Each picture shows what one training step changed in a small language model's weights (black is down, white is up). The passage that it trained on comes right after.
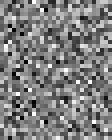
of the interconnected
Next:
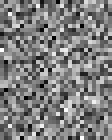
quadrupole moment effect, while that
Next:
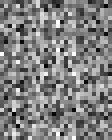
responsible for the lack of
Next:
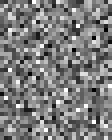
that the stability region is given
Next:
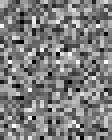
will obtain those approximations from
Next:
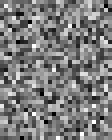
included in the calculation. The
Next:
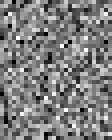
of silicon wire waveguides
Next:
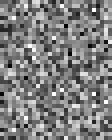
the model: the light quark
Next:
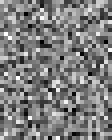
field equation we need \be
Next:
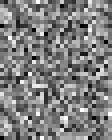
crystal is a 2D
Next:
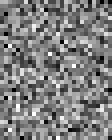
voltage drops across the bottom
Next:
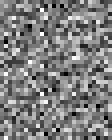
along the symmetry axis of the
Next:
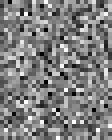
$\pi$-junctions of
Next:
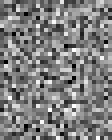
mass formula cannot be obtained
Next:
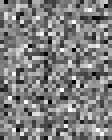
Astronomy Observatory, which is
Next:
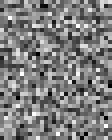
where $n$ is the
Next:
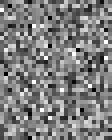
a sharper slope in
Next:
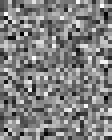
Lancaster University,
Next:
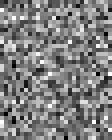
and other H-rich
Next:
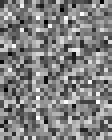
fully-gapped and
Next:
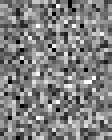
intact. We now
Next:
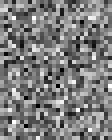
systematic errors, we propose a
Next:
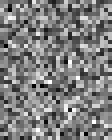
the circular bound from the
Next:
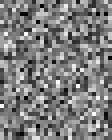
is how such a model can
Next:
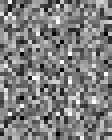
tail of the spectrum, which
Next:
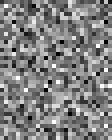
are appreciably
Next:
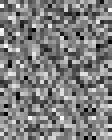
the $\gamma\gamma$
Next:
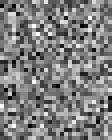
flux (obtained from the
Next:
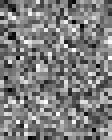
one-photon emission (real
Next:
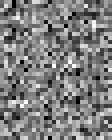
on authors' publication
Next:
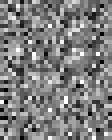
strain, $\epsilon_{\rm
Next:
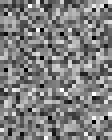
expectation value of the corresponding part
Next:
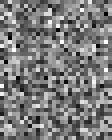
\langle V_\alpha
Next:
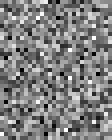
the real RV dataset.
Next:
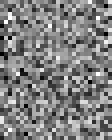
the TM $d$
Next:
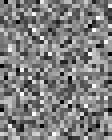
a chain under DC,
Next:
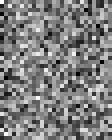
simple *random sampling*
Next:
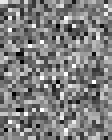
succeeded to measure a
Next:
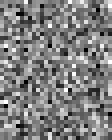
It is easily checked.
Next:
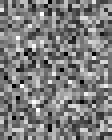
data were determined using the method
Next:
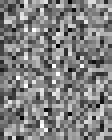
harder debris from
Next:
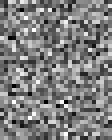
horizontal direction), (b)
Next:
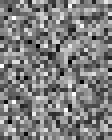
the single instability exhibited in
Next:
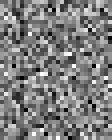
out of plane. This leads
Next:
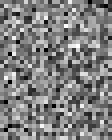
in outcomes when both filtering
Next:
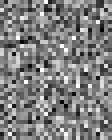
160 sweeps per
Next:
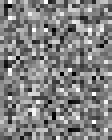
line connecting the centres
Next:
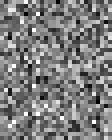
the scope of this paper,
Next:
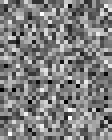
initial guess. Also notice
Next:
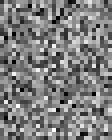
through transport measurements and singlet
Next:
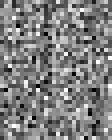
inequalities is obtained from
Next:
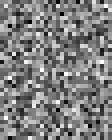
not explored in this work.
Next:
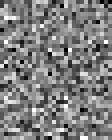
in proton-proton collisions
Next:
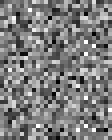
distributions in 2004.
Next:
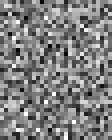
if it passes all
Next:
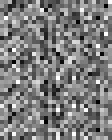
degree of freedom of the
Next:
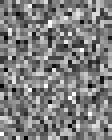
was used. For values of
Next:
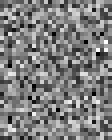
the case of synchronous
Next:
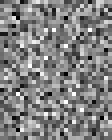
circuit. # 3.
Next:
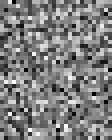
proportional to the one mass,
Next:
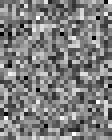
the best-studied
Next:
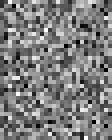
theory (red line). We
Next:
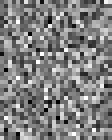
until a saturation level
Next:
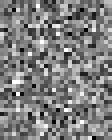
increasing as well as on decreasing
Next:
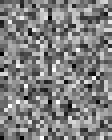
As an electron current flows from
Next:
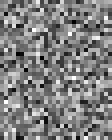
element for direct hopping is
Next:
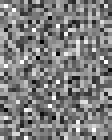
reduce them, so we see
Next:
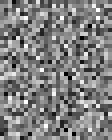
mid-term performance due to
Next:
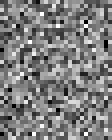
NiS collected at four different
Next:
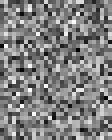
itself depends on the causal
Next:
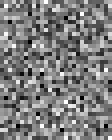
we know that the Compton
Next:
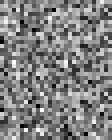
$, a relativistically more
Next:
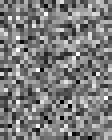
performing a careful subtraction
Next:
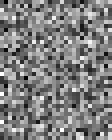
AWA data and
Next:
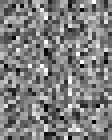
random walk on the graph in
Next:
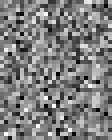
in feature space could arise by
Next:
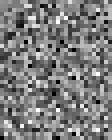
two sets of data can be
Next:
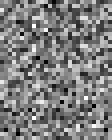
are summarized in the calculated phase
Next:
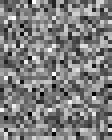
and the total number of sites
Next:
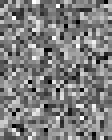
neighbors, frustration
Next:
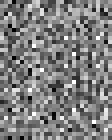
that of the famous
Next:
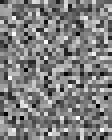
stars. Having corrected
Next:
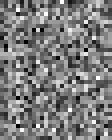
weak coupling using brane physics and
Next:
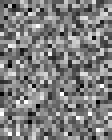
the $\gamma$-ray emission
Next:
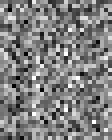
the validity of the approach.
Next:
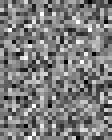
here were selected to reproduce the
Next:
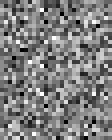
right) of these localized stationary
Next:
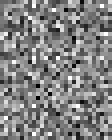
the Statefinder
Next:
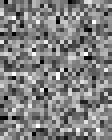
represents color and hypercolor,
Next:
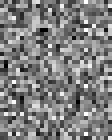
purple, grey,
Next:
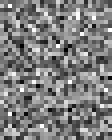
to zero, but we note
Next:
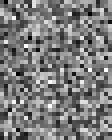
and Grossi,
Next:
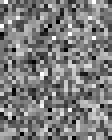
electrons need to have initial Lorentz
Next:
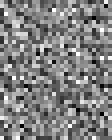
which behaves like a
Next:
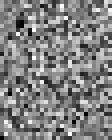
the electron beam can be
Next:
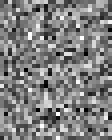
phase region is where one of
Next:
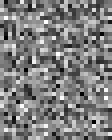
with Chebyshev
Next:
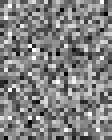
following Zipf's
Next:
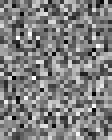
main lane and may
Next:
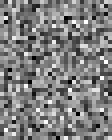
they were able to diagonalize
